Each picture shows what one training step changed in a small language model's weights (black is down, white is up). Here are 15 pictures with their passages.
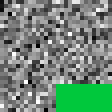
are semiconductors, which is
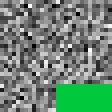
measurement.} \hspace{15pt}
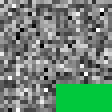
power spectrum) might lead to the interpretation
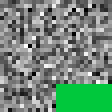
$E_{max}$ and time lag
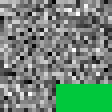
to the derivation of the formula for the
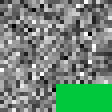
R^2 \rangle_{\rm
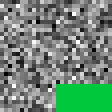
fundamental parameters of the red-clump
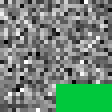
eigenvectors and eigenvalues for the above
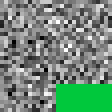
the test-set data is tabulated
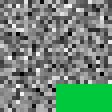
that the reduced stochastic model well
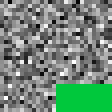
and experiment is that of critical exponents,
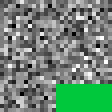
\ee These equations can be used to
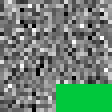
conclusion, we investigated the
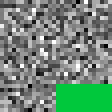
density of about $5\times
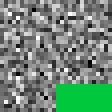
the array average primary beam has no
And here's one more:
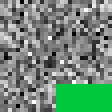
We use the image segmentation processing
